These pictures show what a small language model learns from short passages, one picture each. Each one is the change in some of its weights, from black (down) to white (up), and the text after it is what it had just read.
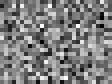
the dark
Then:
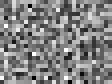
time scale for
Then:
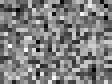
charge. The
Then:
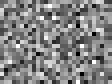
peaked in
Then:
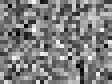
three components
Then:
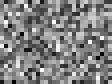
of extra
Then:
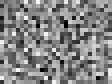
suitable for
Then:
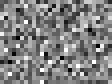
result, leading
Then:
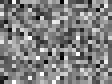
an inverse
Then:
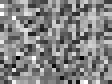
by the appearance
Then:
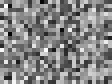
results per class for
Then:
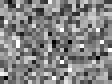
and no more
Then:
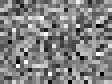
particles developed in
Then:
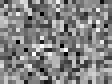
the best of
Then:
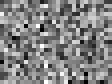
not subject to
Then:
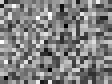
have also presented
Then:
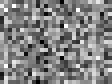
the ASAS
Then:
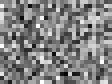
how localized
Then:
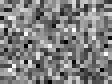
By considering
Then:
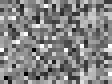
integral for the
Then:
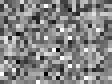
diagram to
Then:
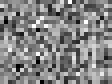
closest to
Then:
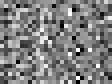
\ell \not
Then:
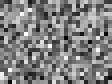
in studies of
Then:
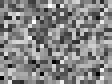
at age
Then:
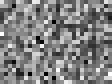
Z track
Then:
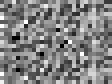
larger key
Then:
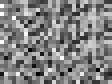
by assuming
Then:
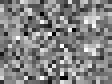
the sum over
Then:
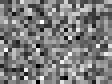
the gauge transformation
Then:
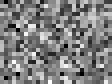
latter solution can
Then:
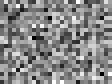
asymmetry in the
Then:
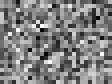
exact solution is
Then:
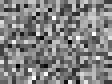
region, with
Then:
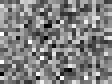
this regime,
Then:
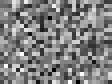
temperatures in the
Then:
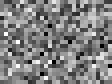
research over
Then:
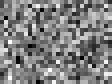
distance of
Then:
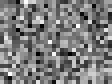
While it
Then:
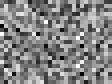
for discrete
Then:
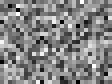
related to
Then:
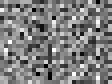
often as high
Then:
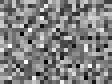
our approach does not
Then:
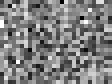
and assures
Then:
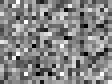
remains an
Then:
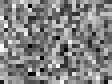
time of the
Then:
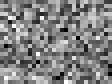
To avoid
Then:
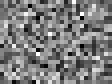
energy". To
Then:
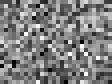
mass has been
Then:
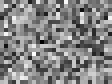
test data at
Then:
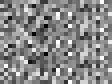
other, in
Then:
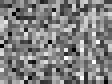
sometimes called
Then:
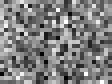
time that is
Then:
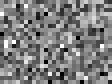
method seems
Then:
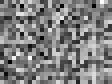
with different transition fields
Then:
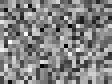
signature of
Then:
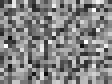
upon lowering
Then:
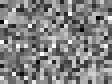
solar dynamo
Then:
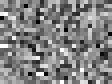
On the other
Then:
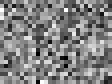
dual lattice
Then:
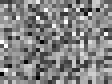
In the above,
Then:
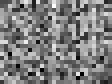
clustering is the
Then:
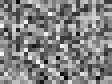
second one is
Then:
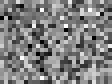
the query
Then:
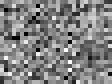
regionally across
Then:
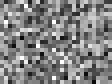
of the most
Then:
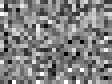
University, East
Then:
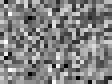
development of the
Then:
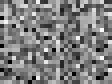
are different:
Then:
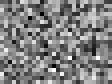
the power spectrum of
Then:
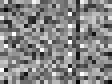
space along the
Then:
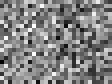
value obtained in the
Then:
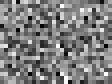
only the numerical
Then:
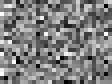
host a
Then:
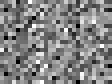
constant column density
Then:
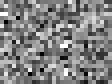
It will therefore
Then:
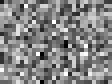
should not be
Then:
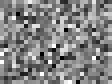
zero point) so
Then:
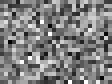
motions are
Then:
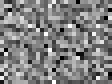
graph is in
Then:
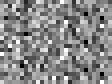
\sigma$) to
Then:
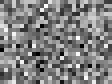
our SSL
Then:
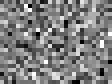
on substrate
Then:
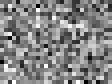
way to
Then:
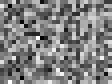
three parameters.
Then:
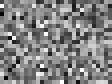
whether our
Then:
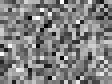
At this
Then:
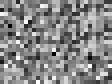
evaluated to any
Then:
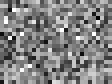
in # each
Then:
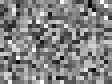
a charged
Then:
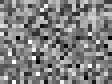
our case, only
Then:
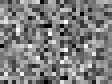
the area is
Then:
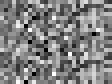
velocity information is
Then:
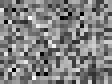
data release
